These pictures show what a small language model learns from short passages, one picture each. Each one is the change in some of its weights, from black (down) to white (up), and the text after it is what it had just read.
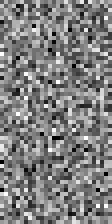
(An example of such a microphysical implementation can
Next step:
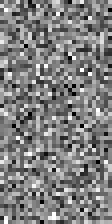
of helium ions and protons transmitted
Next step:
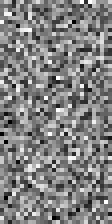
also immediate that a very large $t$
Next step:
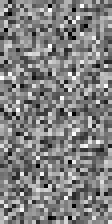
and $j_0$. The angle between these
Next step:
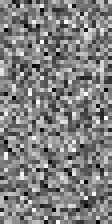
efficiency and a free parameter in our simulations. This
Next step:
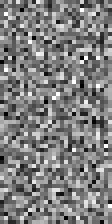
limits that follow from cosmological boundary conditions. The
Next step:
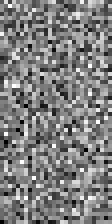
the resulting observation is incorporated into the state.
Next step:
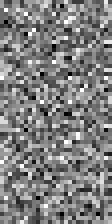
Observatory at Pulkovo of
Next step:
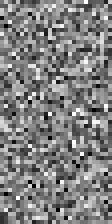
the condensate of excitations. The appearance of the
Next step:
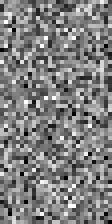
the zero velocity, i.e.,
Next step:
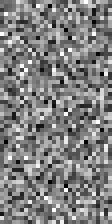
for $u=u_*+ch$ with
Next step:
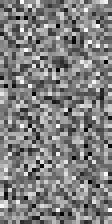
an acoustoelectric multiphysics formulation of an
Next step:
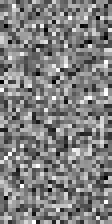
way of proving a total 3$\pi$
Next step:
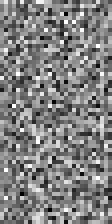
results in about $0.1^{\circ}$
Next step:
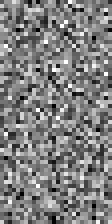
be used if only even (odd) partial
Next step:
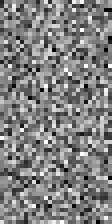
for Particle Physics, ETH
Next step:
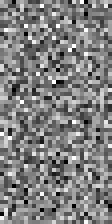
displays quasi-periodic radio outbursts
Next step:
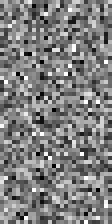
micromirror is illustrated in Figure 2.
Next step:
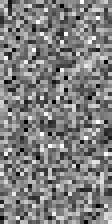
the action $A_{\rm eff}^{^{\rm
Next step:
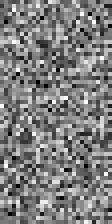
during the kinematic and saturated growth
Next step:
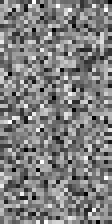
realized by tilting the hologram sample
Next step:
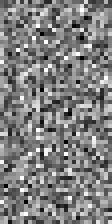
Generative adversarial nets.
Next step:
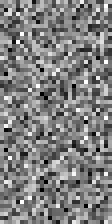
to assume a form of the effective action restricted to
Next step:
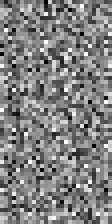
Hankel transform) of the Yukawa potential in
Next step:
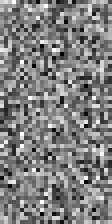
in the chiral limit. Both choices for
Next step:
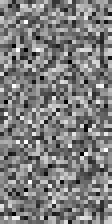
gas through cold flows reaching the central parts of
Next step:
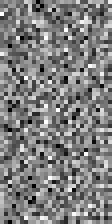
beam direction in order to make a high precision measurement
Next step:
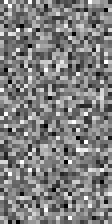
the only energy scale present in the problem. One
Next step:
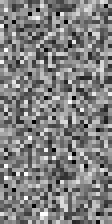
the physics conditions have tightly constrained the solution
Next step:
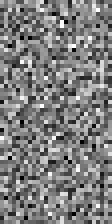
using high resolution observations that simultaneously cover the solar
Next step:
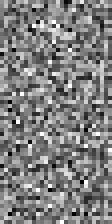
kink shape in two spatial dimensions, where the
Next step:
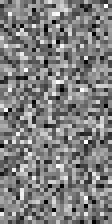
an upper bound. A central focus of our study
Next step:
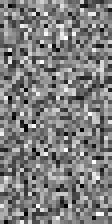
these findings that reveal the sensitive temperature dependence of the
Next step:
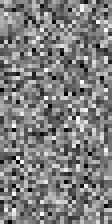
\label{totem110} + \beta
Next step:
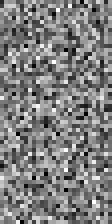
dispersion parameter increases substantially (values of
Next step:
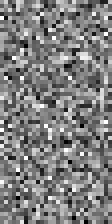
phase transition. The parameters of the model and details
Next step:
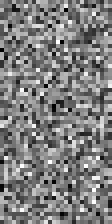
emerge in the system whenever $R$
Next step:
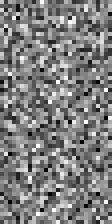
this work we have studied a modified version of the
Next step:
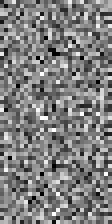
person has a unique DNA code, using these
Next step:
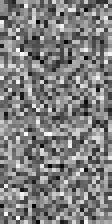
leakage currents below 10nm. Their
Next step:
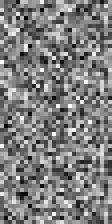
the observations, high-stability mode is employed
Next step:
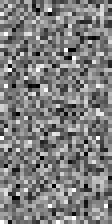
coupling between qubits and multiple types of bosons such
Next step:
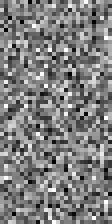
at 400 $^{\circ}$C substrate
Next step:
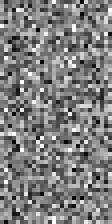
and Os sublattices to freeze independently
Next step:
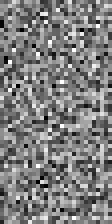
messages are passed between the five nearest neighbor
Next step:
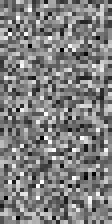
$\alpha \leq 1$. For any $h
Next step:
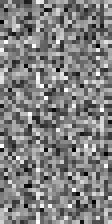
{\bibinfo {type} {Theses}},\
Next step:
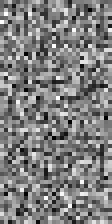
accurate that the uncharged model.
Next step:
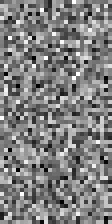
the element of the Cartan subalgebra
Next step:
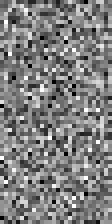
size, varied shape, and specific gravity can
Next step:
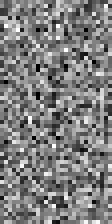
negligible dynamical backaction. In the fitting of
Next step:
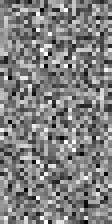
experimental factors created a strong and uniform bond.
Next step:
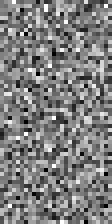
cases, the direct band gap at the
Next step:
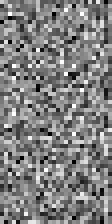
0.4 \leq \psi \leq
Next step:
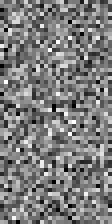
better as this line is the strongest and best
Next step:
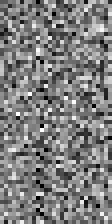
The sample consists of approximately 2,500
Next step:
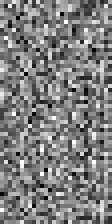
of the coincidence window. In principle, the
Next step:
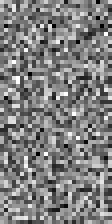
a surface oxygen, while the intact
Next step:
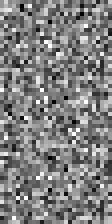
than $1/\tau$. Therefore we expect the
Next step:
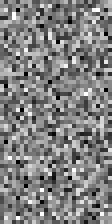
a unit of the angular momentum $L_{\rm
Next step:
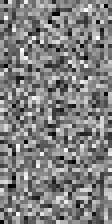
a certain distribution of results. More specifically, we
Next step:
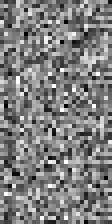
for the icy satellites in
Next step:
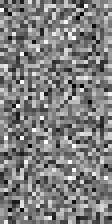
and Laloy et al. (2013)
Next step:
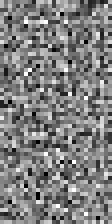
order parameter for the order-disorder transition in
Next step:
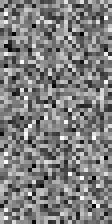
(e.g., age) were divided by
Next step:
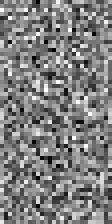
interaction occurs. In particular, one nucleon can
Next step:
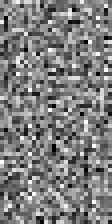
consistently underpricing over all
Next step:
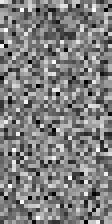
contribution is given by the expression \bea
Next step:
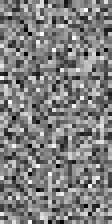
concerning for instance the presence of Ising and
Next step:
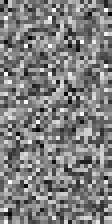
Next, $100$ simulation datasets were created
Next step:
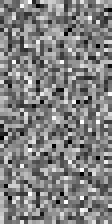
Ehrlich, H.-C.;
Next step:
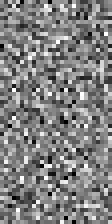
a boundary layer with parallel magnetic fields or a
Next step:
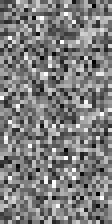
fiber on the sample and collects back the emitted
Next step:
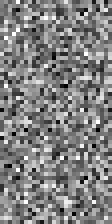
point Poisson brackets definition reads,
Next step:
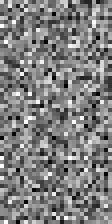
for large enough $k$ these solutions remain valid
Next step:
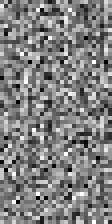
= 1) – top panel, Phase B
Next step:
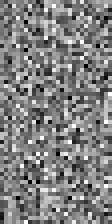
Auf dem H\"ugel
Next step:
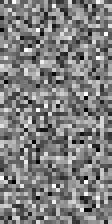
of gauge invariance can translate into a loss of
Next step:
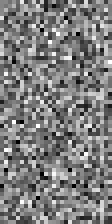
by optical thickness, \tco~ column densities
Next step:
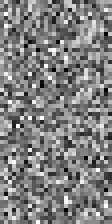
to the University of Illinois at
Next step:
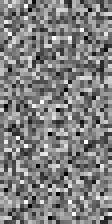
A key scaling question is whether this mechanism
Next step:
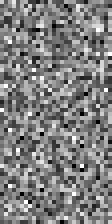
probe features, we will use a simple
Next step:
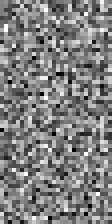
higher order terms in the recursion relation are positive.
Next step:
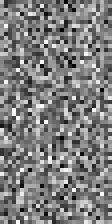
and blue filled diamonds our data points
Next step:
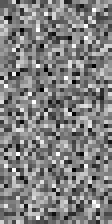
Assisted IoT} needs to be studied
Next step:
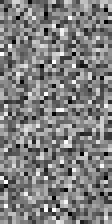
ciphers have affected many real-world
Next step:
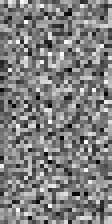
0.90, these two show good
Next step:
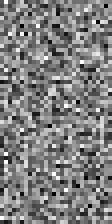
proceed observationally, a framework is needed which takes
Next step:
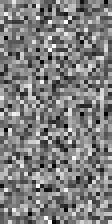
applied with minimal overhead, helping to
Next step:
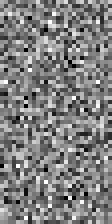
(red circles and blue squares). The dotted line
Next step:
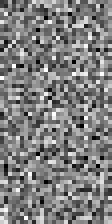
increasing volume that is being surveyed. At redshifts
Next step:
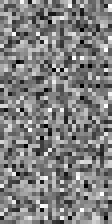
Technology, Eindhoven, The
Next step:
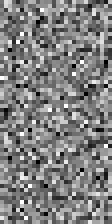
to move in the correct direction. The improved
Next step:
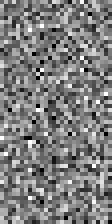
youngest episode at
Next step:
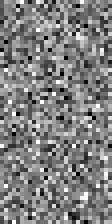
\textbf{Ours (No-EDA
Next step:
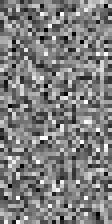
resonator to the laser. The bandwidth of the
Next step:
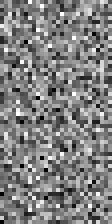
using the noisy linear combinations provided by the
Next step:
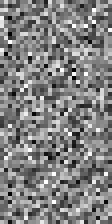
all three} methods for a single site event,
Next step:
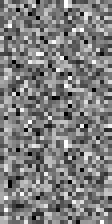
Mitchell Observatory, 4
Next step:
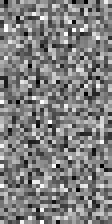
information research shows how quantum devices can outperform devices
